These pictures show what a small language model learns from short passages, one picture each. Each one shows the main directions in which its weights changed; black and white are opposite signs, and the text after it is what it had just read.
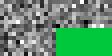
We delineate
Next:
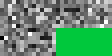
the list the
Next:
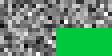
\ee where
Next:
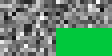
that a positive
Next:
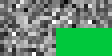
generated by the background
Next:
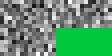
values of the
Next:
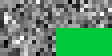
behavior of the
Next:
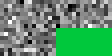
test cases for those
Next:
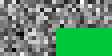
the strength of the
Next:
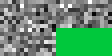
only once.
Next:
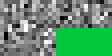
such pulses
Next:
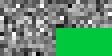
factor for the distance
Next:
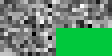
and couplings cannot
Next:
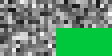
approximately exponential decay
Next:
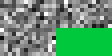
that all features of
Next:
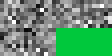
tin is sufficient
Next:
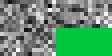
and redshift models.
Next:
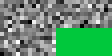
paper proposes
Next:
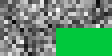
n$ leads to
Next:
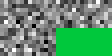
to consider a more
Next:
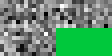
converging to an
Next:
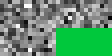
one often considers
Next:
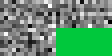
synthetic observations
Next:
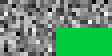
Fractional year
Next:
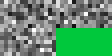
with a unique
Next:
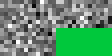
give rise to
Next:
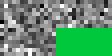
up to the lower
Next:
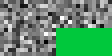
embedding space
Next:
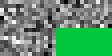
distribution in the frame
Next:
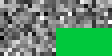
that the results depend
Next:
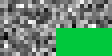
architecture ---
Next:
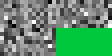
Sec. III
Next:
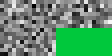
manifold theory
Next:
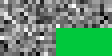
can be explained
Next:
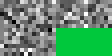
is proposed with
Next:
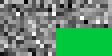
study and is therefore
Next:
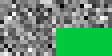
it is necessarily
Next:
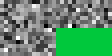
in section 4.
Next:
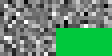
modules and their
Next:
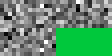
there is a
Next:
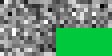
(b) and
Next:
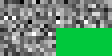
show results for
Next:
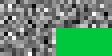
confirm the
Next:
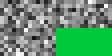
of strong proton
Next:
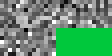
generated by the model
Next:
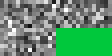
the pool so
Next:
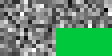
we study is
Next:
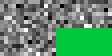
theorem 6.
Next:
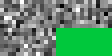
value. While
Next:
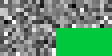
can be calculated
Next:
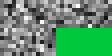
a wide range
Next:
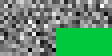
allow our preference
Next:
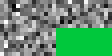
nodes that generate
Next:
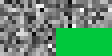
the proper time
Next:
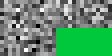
the validity of
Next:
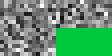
cut & &
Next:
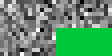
the initial electron temperature
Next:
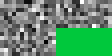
that there is no
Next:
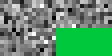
values for the
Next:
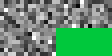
in towards the
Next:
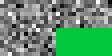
In Born
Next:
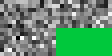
evolution involving previous
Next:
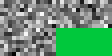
in online
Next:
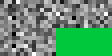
the basis vectors
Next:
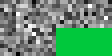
been used with
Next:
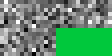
little for both
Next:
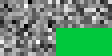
the SMSV
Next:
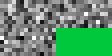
a powerful tool
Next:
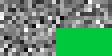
gradient direction within
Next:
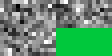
redshift. If we
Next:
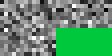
These may then be
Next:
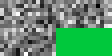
requirement of the
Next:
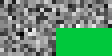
the origin of the
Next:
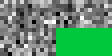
real world.
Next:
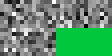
crystal with the
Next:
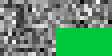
described above, using
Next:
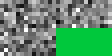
been possible to study
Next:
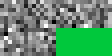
large as 10
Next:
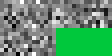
show good correspondence
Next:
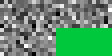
Considering also
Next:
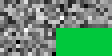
in the modelling
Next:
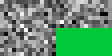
evolution of the systems
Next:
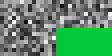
smooth on atomic
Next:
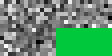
the standard model
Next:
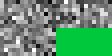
explain this small
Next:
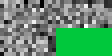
be simply
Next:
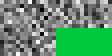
remedy or
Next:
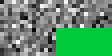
Volume of
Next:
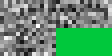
analysis, were used
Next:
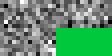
orbital angular momentum
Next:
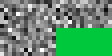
differing in their
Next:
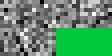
constant of integration.
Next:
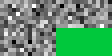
t}$, with
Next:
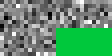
efficiently using similar
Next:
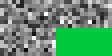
any of these
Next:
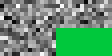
interaction $\mu$,
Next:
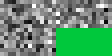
and CPT
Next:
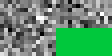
and the most direct
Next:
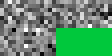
of particle flux per
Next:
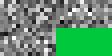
the fact that the
